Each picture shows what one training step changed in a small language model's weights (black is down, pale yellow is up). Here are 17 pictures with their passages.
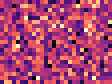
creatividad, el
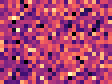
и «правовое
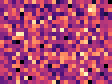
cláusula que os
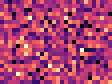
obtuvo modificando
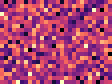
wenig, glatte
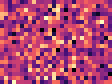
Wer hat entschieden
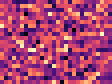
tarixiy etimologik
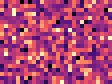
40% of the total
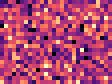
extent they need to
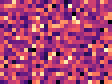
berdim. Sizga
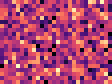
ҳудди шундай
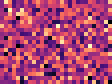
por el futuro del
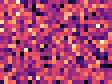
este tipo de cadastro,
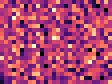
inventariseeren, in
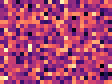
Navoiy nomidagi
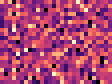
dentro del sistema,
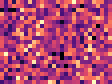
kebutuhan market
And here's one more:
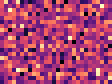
HR at the center of
